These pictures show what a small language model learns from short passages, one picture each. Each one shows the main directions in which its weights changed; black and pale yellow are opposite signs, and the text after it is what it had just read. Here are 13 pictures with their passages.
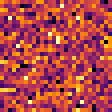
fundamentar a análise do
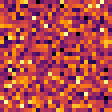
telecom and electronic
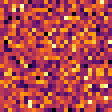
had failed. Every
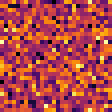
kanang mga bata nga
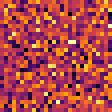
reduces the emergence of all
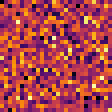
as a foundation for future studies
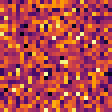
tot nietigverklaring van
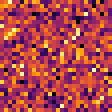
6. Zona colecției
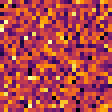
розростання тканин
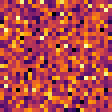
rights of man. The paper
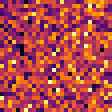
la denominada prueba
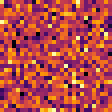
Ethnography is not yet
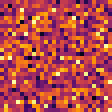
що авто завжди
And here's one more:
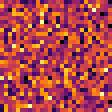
The dissolution percentage of
